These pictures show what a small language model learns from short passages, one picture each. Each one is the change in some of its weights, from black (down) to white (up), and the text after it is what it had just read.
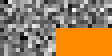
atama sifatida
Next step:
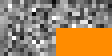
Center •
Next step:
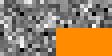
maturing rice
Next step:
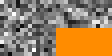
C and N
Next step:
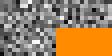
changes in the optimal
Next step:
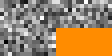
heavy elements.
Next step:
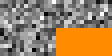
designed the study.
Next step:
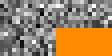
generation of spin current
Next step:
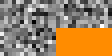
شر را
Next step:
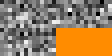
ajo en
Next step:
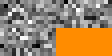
Ang ---ay
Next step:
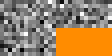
interesting direction for future
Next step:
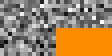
they differ in
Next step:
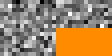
by Observation
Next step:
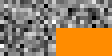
responsabilidade pelo
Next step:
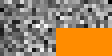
also encourage their
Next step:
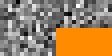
Among the impacts
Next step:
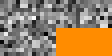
for the general
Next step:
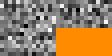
other qualified and
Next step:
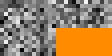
activity, where they
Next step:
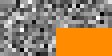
after the pulse.
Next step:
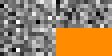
promising way to
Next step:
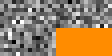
noise ordinances
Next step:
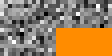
and Herbstein
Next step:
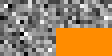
becomes persistent or
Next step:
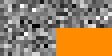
outcomes can be
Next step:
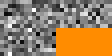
of an operating
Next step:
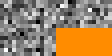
reference signal with the
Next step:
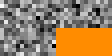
and data were
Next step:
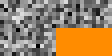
one of the
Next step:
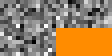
с своими
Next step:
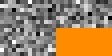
were prepared through
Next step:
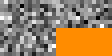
complex FGM
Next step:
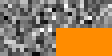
the matter and
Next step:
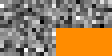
The proposed system
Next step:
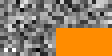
with the top,
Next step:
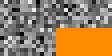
and can provide a
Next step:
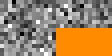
German Aging
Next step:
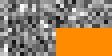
superposition of several
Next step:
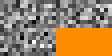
by the first
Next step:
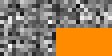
into a meaningful
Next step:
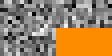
to connect levels
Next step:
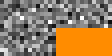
than in present
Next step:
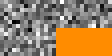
greenery These
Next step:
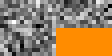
pump laser,
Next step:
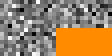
, eV
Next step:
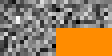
scenario, even
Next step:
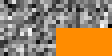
for bolides
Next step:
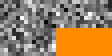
temporal models'
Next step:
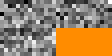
dimensional. If
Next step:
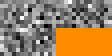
pH range 4
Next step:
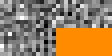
care units:
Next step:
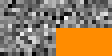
got a mean
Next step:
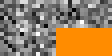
200 level students
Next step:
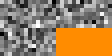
the Central University
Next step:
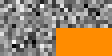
vector of x -
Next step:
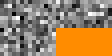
uncorrelated state
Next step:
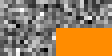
the most popular
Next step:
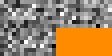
product and take the
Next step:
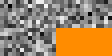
were comprehensively
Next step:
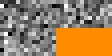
the center, while
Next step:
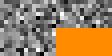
The data is taken
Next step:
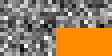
van de canon
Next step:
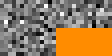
schedules complete
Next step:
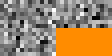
upper BHZ
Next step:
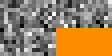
feedback case directly.
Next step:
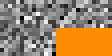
for this source is
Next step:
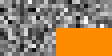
the encoder
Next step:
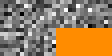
This can be seen
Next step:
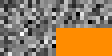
focus, the second
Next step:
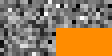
the picture; and
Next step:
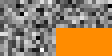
analytics, and
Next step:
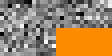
beam. However,
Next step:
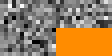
uchun yanada
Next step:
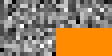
be used for image
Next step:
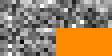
price or risk
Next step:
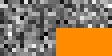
that in this symmetric
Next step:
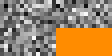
reduction of Gear
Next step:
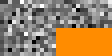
constraints during the resolution
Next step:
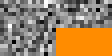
rural areas;
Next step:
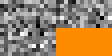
difference between the central
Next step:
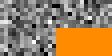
the case B of
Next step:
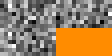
the thermal noise.
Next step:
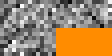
bias with respect
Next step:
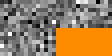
all cases: from
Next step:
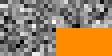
Universidade do
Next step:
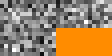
parameter of interest,
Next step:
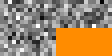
саме цим
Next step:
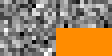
THG signal
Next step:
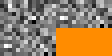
the use of
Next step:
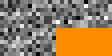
long list of
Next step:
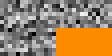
of the central
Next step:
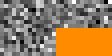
a sudden
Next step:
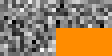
artificial intelligence
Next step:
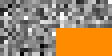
field is described by
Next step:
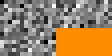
since the morphology
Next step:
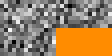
thermal component of the
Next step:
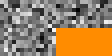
pressure of 5
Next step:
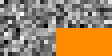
The tower cross
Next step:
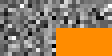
perturbation, the
